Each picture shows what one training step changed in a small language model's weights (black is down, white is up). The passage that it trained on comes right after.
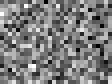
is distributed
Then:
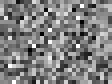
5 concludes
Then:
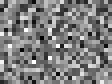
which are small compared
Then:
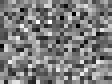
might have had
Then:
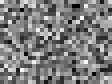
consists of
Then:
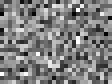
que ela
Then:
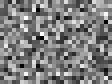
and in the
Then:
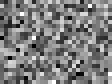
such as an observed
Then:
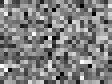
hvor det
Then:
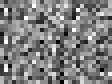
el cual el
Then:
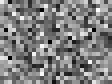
presented. They
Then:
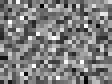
la technologie
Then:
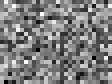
sociedade de
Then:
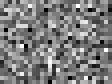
detectors. For
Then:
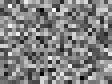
are usually
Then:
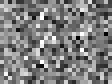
and colonial
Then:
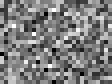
point by a small
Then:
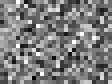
dan betina
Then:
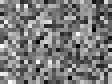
seguida com
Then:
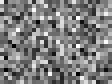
very scenically
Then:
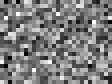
as will be discussed
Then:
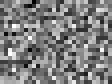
the particle boundary
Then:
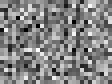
the Paschen
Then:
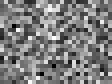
la construcción de
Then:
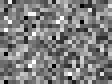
a human
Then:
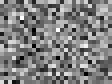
The signal around the
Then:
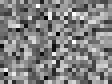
model can be
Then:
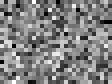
Abstract: This
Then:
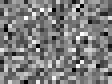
el proceso
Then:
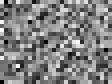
other experiments, but
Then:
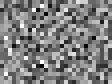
and the operation
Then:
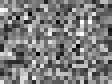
involved the
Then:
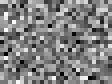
each makes a
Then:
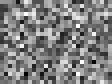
include also
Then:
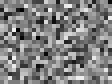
of the corresponding process
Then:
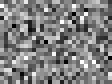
between CA and
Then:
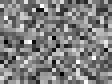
and global
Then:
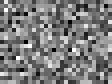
tiempo que
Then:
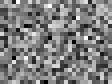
Rev.\ D
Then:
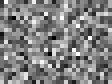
a nossa
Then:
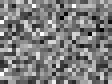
1, \qquad
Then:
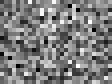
number equations in the
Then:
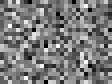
quantum financial
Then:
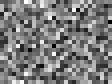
at CERN
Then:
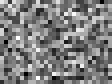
of interest,
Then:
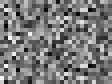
emission line using the
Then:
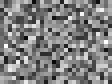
can vary from
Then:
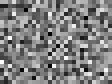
the population rate
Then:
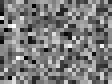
da sua
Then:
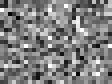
flavor in
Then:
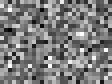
function to zero in
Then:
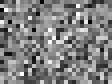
For any {\em
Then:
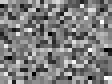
this study is to
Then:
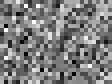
en primera en
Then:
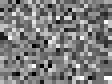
it is during this
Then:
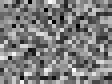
nodes at the
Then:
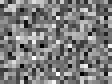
as effective as
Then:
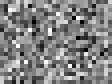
than those estimated
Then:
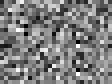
por su parte
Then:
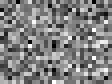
voltage is
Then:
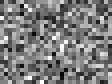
pública e
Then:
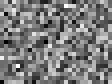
other scenarios of
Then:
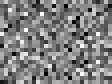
water and
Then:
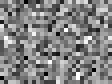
us divide
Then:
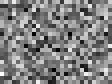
the metric
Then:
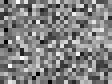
hand, experimental studies
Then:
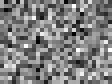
in case of
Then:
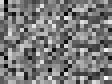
system size.
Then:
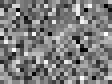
to visualize
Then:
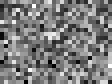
be increased for
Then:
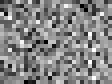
Beginning with
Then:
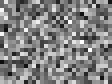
the complexes and
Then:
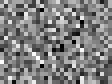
ionic positions
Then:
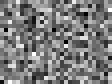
physical observable.
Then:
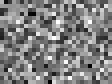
la persona y
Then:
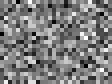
EPI is
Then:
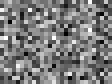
Etapa –
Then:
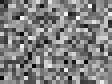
баз даних
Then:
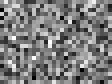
for germ
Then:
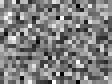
from which we can
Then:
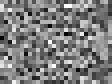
upper component of
